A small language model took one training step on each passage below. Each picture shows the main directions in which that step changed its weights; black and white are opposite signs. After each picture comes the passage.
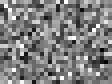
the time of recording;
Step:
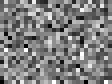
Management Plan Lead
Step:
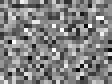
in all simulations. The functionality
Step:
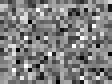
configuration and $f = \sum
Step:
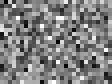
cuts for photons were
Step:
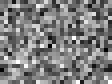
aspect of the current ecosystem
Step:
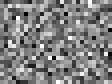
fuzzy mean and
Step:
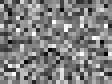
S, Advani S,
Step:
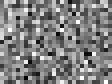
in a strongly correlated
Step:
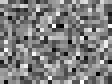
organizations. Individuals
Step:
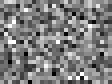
at the Zurich University of
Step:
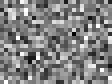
to be accumulated.
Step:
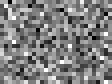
the female model for the
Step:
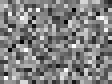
$DK$ threshold into
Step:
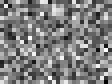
figure #1 not included}
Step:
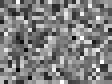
-- affecting the charge transfer to
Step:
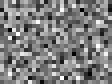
in their intensity (mean of
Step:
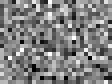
students enrolled in early
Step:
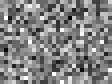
2. TRACE
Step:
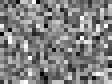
Cook R, Weiss
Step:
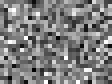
self-reported attendance
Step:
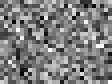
A^b$. This will give
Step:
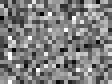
the ever increasing diversity of
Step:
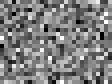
these low-mass PBHs
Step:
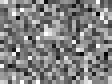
be low (already high levels
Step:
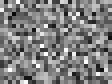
with gallic acid to
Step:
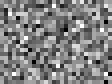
is connected with availability of
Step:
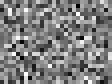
that VAT is essentially a
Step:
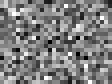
be taken into account in order to
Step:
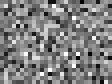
star formation timescale in the
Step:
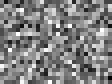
attending antenatal
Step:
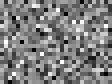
International) is 31
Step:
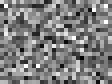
process of combining two or more
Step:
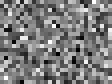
M2 model would be different from
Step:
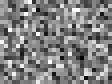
following the \Beta candidate
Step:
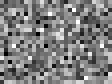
0$. For a given value of
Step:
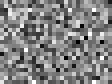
the points corresponding to the different
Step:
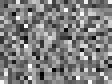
and theoretical studies are needed to see
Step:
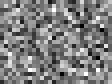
see also supplemental figure
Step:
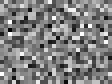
events such as noise and pain
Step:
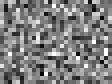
completeness could be improved by
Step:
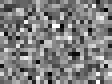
Volumetric heat
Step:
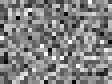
for weed elimination in
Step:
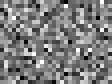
the present theory. Solid
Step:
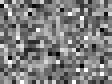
So, of particular interest is the
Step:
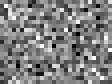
the generic parameter $\lambda$
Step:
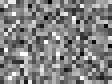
delays close to the start
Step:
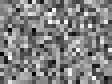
Area Rural 69
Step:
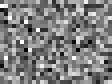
setup. Based on
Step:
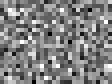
be more complex in their properties
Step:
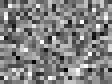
at temperature $T_i$
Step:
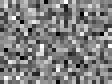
of the Tupolang
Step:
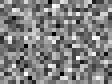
rates that have only been estimated
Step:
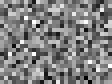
cross phase modulation from the other
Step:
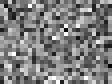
the 6th channel one can obtain
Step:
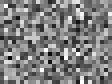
constraints on the SIDM
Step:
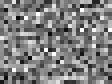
can generate superpositions of
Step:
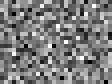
such as Wind Power
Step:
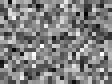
the midplane,
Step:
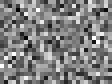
Similarly, teachers with
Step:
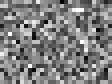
model these effects. Simulations
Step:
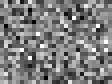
volumes generated by the
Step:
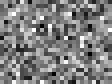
introduced to calibrate the prediction
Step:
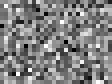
D. Lohse},
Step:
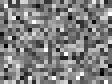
of polarization with wavelength by
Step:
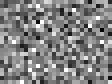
acquisition time was set
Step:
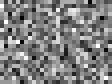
positive, with a correlation coefficient
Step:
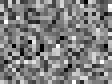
of this technology to attract and
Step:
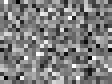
(b). Because of
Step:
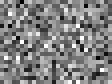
T/k$, where S is
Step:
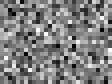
not to complement or replace
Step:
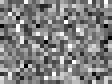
(Hb) detection system is
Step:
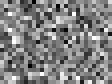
The first one occurs at low
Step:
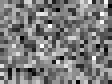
estimate intestinal microbial
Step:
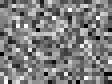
effects in stellar atmospheres
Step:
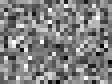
0.31 Figures Fig.
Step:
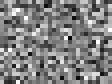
levels of anxiety in
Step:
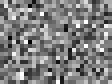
the 4 dimensional representation,
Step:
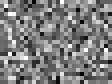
The conclusion of this work can
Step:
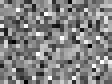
hysteresis and low
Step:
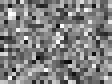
to enforce the step relation
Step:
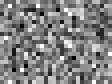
to Indomethacin
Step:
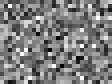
al.*: Dengue
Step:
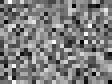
voxel intensity after intensity range
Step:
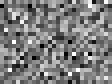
intuitive reason is
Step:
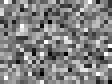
Elasticsearch is developed
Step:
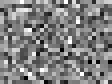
two general classes: memory
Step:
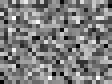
of parity nodes, as a
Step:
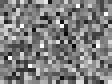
licata so pre~ki
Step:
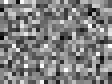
necessary to meet water requirements
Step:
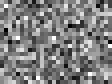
In comparison of the results in both
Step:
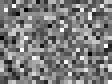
much shorter than the
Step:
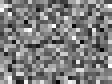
experiments. This has quite different
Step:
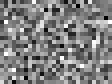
difference between the variables in various
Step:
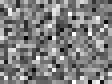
also remark that direct solution of
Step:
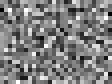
that affect physical and mental states
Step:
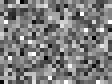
to traditional methods. Thus,
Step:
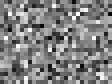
is $\alpha_s$
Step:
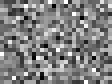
occurs when a flow changes from
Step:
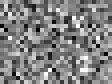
test. Receiver
